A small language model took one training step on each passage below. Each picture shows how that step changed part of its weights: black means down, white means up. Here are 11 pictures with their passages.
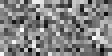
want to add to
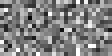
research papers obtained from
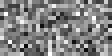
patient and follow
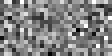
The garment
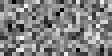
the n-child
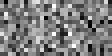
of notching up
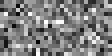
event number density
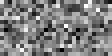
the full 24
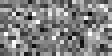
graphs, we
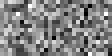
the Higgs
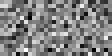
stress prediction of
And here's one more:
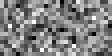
in Figure 3. The
